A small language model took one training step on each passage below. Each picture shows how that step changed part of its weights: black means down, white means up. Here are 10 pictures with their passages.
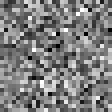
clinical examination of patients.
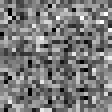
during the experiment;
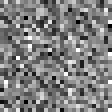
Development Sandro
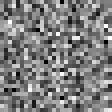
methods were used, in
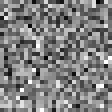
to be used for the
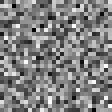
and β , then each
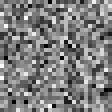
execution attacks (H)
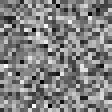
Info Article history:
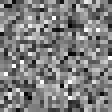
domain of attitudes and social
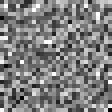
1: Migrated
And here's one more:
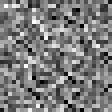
today. Secondly,
